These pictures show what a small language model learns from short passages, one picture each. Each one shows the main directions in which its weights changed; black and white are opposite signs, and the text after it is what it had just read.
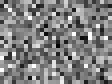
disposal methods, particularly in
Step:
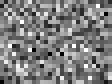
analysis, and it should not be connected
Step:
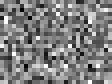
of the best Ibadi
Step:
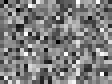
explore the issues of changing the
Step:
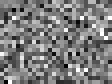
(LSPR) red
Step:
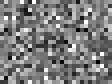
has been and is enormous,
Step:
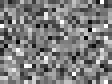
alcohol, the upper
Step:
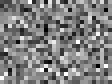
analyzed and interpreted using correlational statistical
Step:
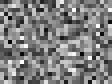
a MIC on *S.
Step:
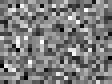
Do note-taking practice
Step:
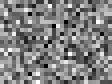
deserves substantial attention in this
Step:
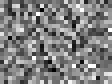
The most favoured trees
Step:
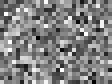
layer. These solutions are plotted
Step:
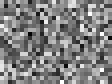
mussel growth or due to change
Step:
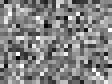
the style. Table 2.6:
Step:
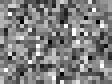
study. Results: The data was
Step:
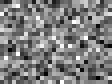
the interface V. PFM
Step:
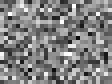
Boolean NOT operator
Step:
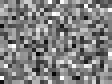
new facets of French culture
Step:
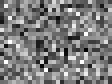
Conclusion and Future Work
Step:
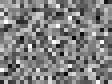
waiting for it to be
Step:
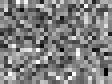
Table 2: Comparison of
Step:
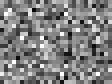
= \text{flight
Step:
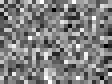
on mental disorders is recent,
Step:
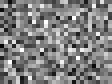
managed within a knowledge-base
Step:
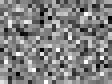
Script and codes are available online
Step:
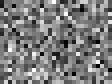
a numerical solution based on sinc
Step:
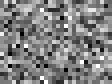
double varieties. For
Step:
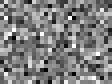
and a standard deviation of 609
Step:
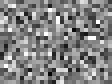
of mobility services, but also to
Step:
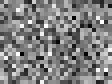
problem could be defined with following time order
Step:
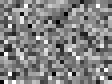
website. It provides tested and
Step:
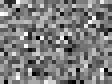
These two constraints have really
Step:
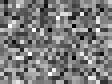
infrastructure deficits, poor public transport
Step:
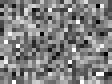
(SEM). The speculation
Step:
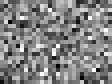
the thickness modulus
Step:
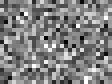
of them was to separate the
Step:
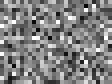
Control:** Deploy PQC
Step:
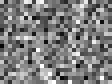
is smooth, close to the
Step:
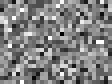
with regards to the preservation of
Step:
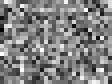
since the computation of the factorization
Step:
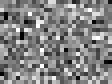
$$\int \Psi Z
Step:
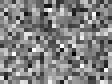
definition of a minimal set of
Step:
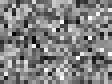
themselves, which is an
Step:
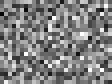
and fitted to the plies'
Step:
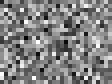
bacteria. Antimicrobial
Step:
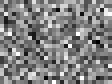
horologia aptato
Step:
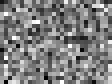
robot's center frame can
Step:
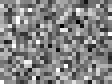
different environment considering urban disaster management
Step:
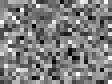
financing. However, subsequent
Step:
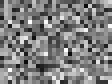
setup. However, concentrating power
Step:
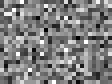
A, Mahecha
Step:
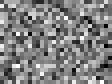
bonds. Experimental
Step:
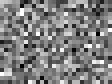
their goals. In conclusion,
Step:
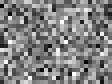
6 weeks) and results were
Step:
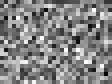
force and spontaneous
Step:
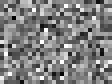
using the midpoint and
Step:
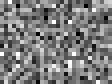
- Munyendo C,
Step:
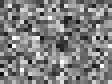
- Inflation: The research findings
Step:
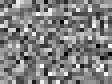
asked personally by the teacher and
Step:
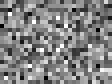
prevent destruction, the
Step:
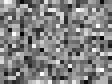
the geometry of the power
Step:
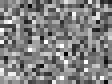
prevents direct supervised learning
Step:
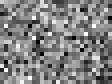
These walls [8] will
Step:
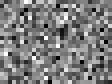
shared similar findings to this study. The
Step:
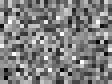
movement towards anode and
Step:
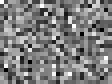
primary and secondary and in some cases
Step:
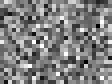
cleaning, an important step is
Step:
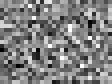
values are obtained from MINITAB
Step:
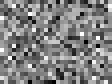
than 150 fs, are in
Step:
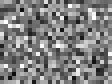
1 – LA of resulting
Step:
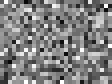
having below 10 years of experience and the
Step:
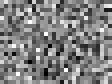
coordination with international economic institutions could
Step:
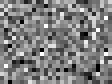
using the unweighted pair group
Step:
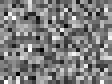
equations and rewrite them
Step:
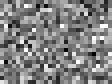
return to the charging point. The
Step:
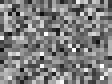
applied to the low-resolution
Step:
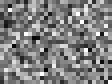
agriculture sector to be a low paying
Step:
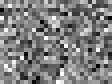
property values . Improper
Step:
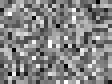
impacts of the Ptolomeo
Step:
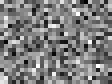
negatively to an object
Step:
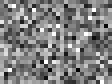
[13]. Water absorption results
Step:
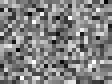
unstable world energy market concern knowledge
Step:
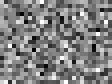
of adjacent notes.
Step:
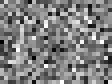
review was to enhance stakeholder involvement
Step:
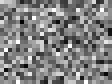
the main theory used in this study,
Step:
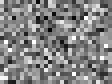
feedstocks in combination with
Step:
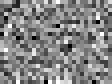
*Compos. Part A
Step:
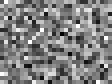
well in the educational and social policy as
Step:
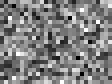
for each week over the observation
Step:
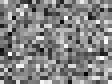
at least the same order. However,
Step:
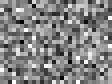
not only bridges the performance gap
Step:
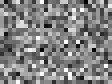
high job requirements with low salary.
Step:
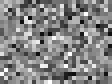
research attempts to extend
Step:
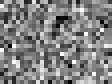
load balancing is done as well as
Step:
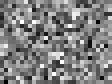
one another meaningful and relevant to
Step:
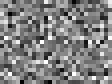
from traditional archaic cultures to
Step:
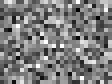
Number Mathematical model
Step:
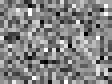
know if any food uptake may
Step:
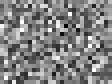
which showed that the alloy exhibited
